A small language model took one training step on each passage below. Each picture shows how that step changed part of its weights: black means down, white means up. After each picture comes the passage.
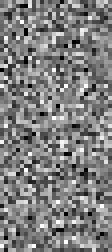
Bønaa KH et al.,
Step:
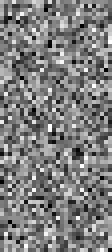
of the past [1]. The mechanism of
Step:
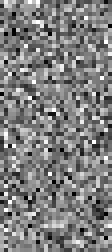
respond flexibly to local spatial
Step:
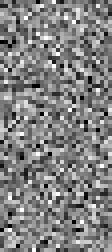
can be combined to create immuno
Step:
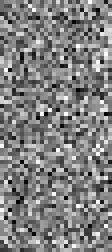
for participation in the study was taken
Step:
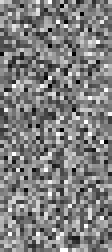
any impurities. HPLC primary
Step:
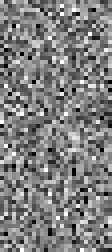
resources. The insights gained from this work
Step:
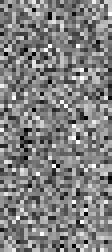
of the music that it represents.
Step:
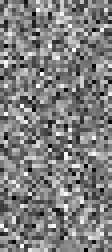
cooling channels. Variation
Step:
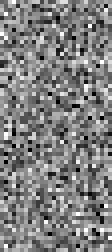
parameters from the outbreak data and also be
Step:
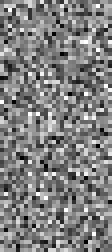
golden age of natural history research.
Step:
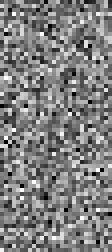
progress. Procedure. Air dried
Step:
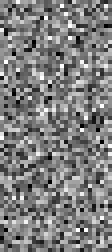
and conscientiousness status before
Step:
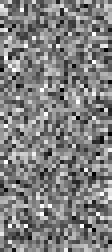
associated displacement costs) are
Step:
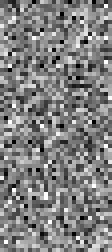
or comparable ethical standards. This
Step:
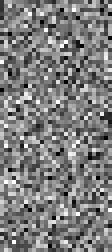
for post-vaccination deaths among
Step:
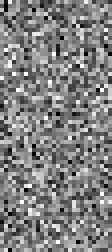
in-company training component with regard
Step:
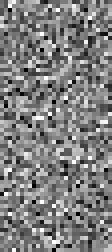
Two-Level Game
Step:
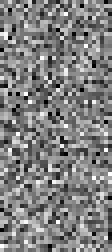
Sanche SE, Dust WN,
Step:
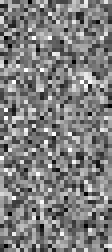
More advanced simulation methods such as
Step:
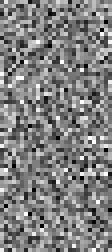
and rights to the citizens to
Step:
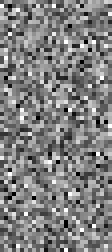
which gets acknowledged by
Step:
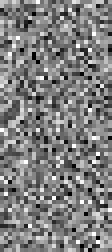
the study: 1. Immunization is not
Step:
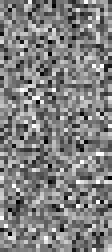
water irrigation system in remote
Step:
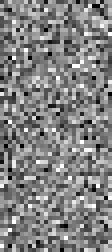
understanding of foreign cultures.
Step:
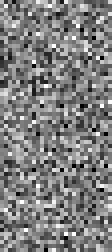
motion capture marker on top.
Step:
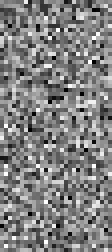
continuity, with a half or
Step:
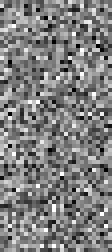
1. The subjectivity of
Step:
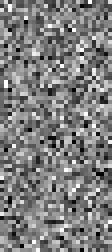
crystallised from pyridine in
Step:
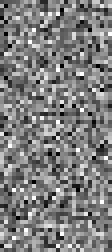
it with anyone, but her jealous
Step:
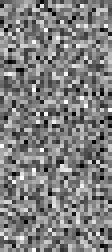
image, (a) and (e)
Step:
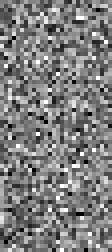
fostering transversal skills through educational
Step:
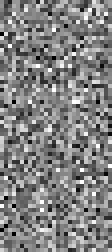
and levels of stocks promote certain
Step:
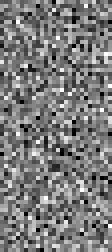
Woo and Pepe, 2018;
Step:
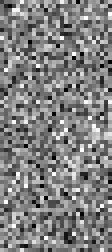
computed mean, data shows that both teacher and
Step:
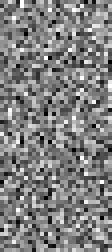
wisdom, knowledge, and understanding.
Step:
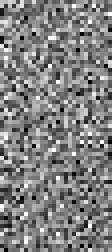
45 SUBTOTAL
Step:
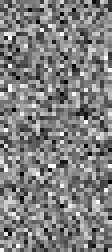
histopathological diagnosis was considered
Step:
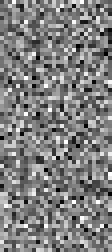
for what concerns word order patterns.
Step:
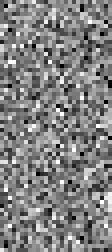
from. Our instructors share not
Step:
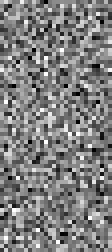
studied. In each cell, there is one
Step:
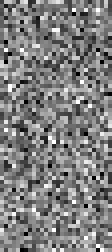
(O₂⁻) and nitro
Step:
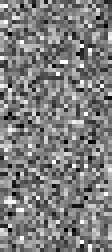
1 shows the input images and image
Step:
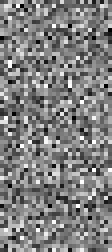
R ² Adjusted R ²
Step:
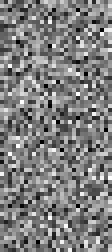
sound diffusion in concert, and
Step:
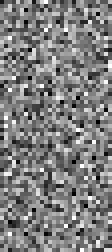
problem in the developing world. Thus,
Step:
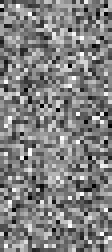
feel socially excluded or socially
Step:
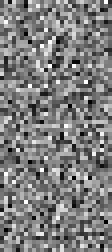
domains, compared to other domains. In
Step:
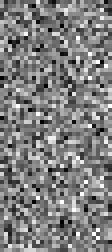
use of medicine sharp instrument
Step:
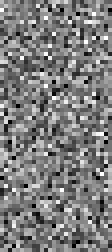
ascolto della voce
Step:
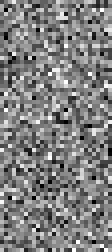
of RNA-Binding Proteins by
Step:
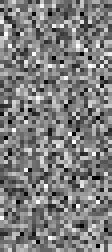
the coalition in plaintext}},
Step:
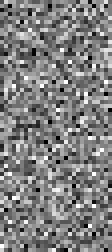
compared to the estimated current for the fault
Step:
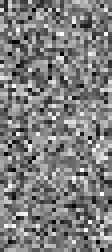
time span of 90 min under the given
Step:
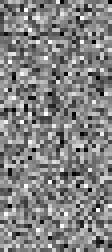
PSO optimization method. The performance of the
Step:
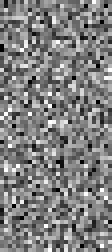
model. If we want to focus on
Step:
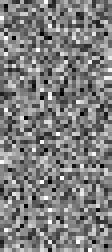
loss. Moreover, number of species
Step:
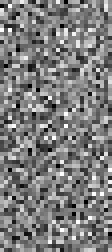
When planning microbiological studies of
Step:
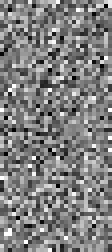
speed and bandwidth. Many
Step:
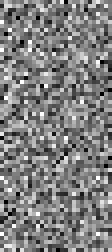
training, and their prior involvement with research
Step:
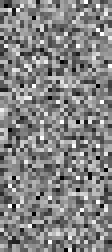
learn different points of view.
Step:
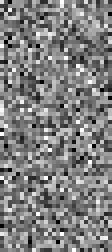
also accessed. Other projects and
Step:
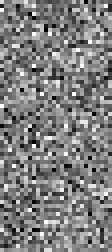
adhesive began shortly after the
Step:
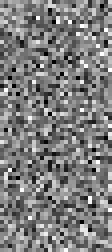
does just that. It is not a
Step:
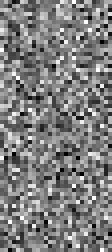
the lot in a zigzag pattern in
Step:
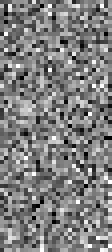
FDM approach is suitable for a
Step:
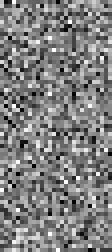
value of slopes obtained which are in the range
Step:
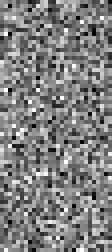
The five theological orations of Gregory
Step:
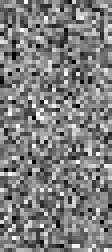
short biological half-life
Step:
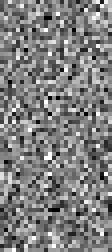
among the five independent variables. The
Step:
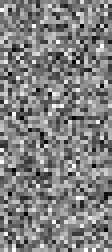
other industries including civil and mining
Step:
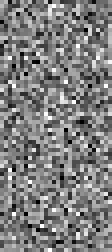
studies discussed the role of renewable energy
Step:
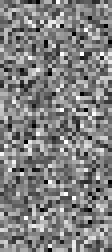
and normalized eigenfunctions
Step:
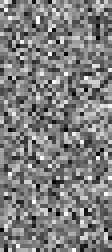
philosophical fragmentation.
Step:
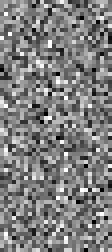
of a graph. Key Words:
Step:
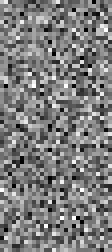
sources, converting it into easily
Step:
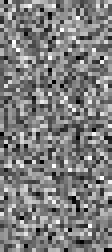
migrant people new tools for social
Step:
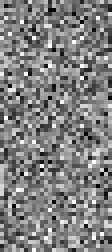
of pregnancy, aged 18 to
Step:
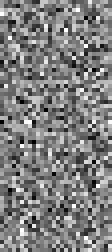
grammatical structure of this article was
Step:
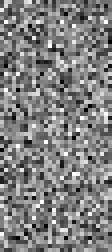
of the FDA's approach of relying
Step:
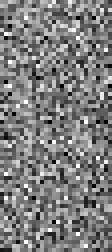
WARFIGHTER Mobile
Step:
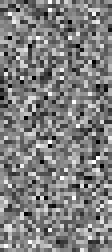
flies, like *Lucilia
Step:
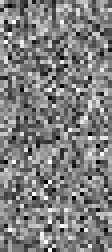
are elementary dimensions. When the
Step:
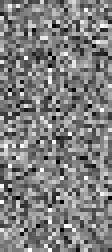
Error Correction Model
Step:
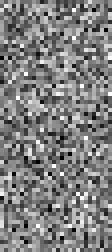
‘echelon’ utilization of
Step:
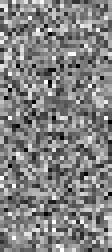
wide scan spectrum of control
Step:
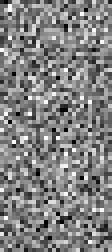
Iterations CNN Accuracy
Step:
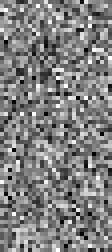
teachings via the internet.
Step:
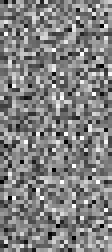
64-bit integer. Result analysis
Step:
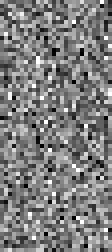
on modern technology, making it particularly
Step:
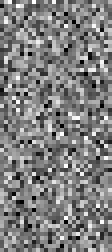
the fixed points by the following three
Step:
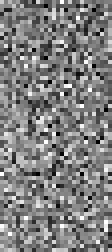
behavioral results for students. The necessity of
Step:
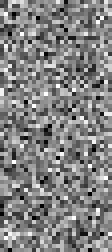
After thorough oncological evaluation,
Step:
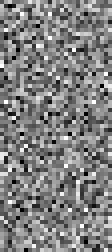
a material that absorbed a dose
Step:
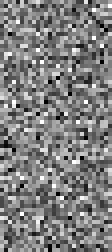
Trained Leadership Governance
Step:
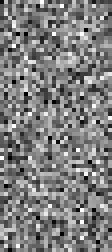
hamper efforts to link climate
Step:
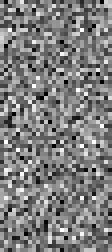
cultural goods of the Republic
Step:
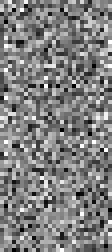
[25], built on signs,
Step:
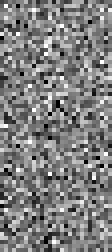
not significantly different TABLE II
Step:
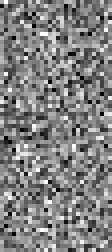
Government station still retain the
